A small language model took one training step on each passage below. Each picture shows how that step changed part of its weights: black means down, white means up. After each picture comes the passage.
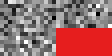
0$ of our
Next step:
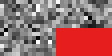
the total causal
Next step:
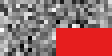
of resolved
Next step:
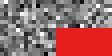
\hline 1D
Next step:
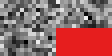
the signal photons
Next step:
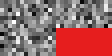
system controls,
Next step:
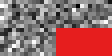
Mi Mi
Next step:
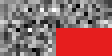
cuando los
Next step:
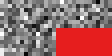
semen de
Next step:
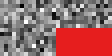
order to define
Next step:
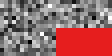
як за
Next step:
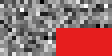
if it were possible
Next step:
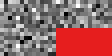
studied %in
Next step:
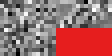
convenient to
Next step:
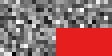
iqlim va
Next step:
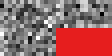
no limite entre
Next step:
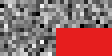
se define como
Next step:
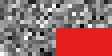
et al.
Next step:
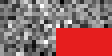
model at fixed fields
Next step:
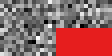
esa unga
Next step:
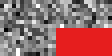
to thank
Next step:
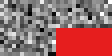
requirements of
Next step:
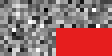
different aspect
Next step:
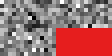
the concept of
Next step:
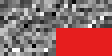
graph sizes
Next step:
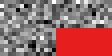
delivery and
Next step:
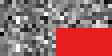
characterized by the
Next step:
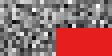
project from the
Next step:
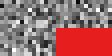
extinction value
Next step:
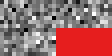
error bars were
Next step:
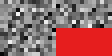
la liaison
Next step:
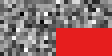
entretenimiento en
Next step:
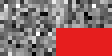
Het is
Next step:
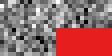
of the processor
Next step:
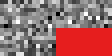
inserir na
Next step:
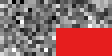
display the variables
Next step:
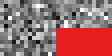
cambio en
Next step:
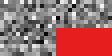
(since no
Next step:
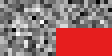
beam path and
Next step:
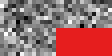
fermion couplings
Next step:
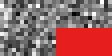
A free field
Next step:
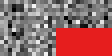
viewed as
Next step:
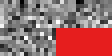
до ПТ,
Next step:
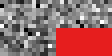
power allocation
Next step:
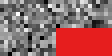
evolution of the
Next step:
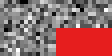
used to determine
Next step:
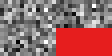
Sigma in
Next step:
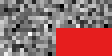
e da formação
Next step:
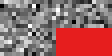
human health
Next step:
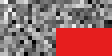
column of
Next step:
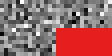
in Fig.
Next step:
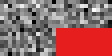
baselines in
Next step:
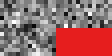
potential is the sum
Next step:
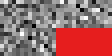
some deterministic
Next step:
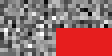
account what should
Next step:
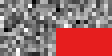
a transition to
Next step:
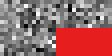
provides a
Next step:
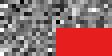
do agir
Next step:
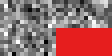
Therefore, the
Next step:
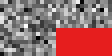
which is called
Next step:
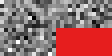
the property
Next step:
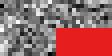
for Innovative
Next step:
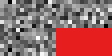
selected through a
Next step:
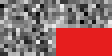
The matrix orientation
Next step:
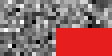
prevent the
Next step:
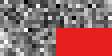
Doc. of
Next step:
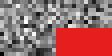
state with the
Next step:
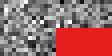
modelado del
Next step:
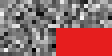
hace más de
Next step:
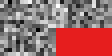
Analysis of
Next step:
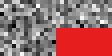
power spectrum. This
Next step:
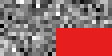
formation times within
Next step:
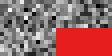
vanishes at
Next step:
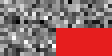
as a way of
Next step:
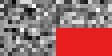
dimensions. In
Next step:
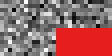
signs and
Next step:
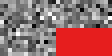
only be a
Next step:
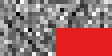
Se destaca
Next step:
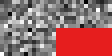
mass fraction would
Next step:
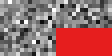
realizada antes
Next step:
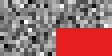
contar da
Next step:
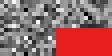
the SH,
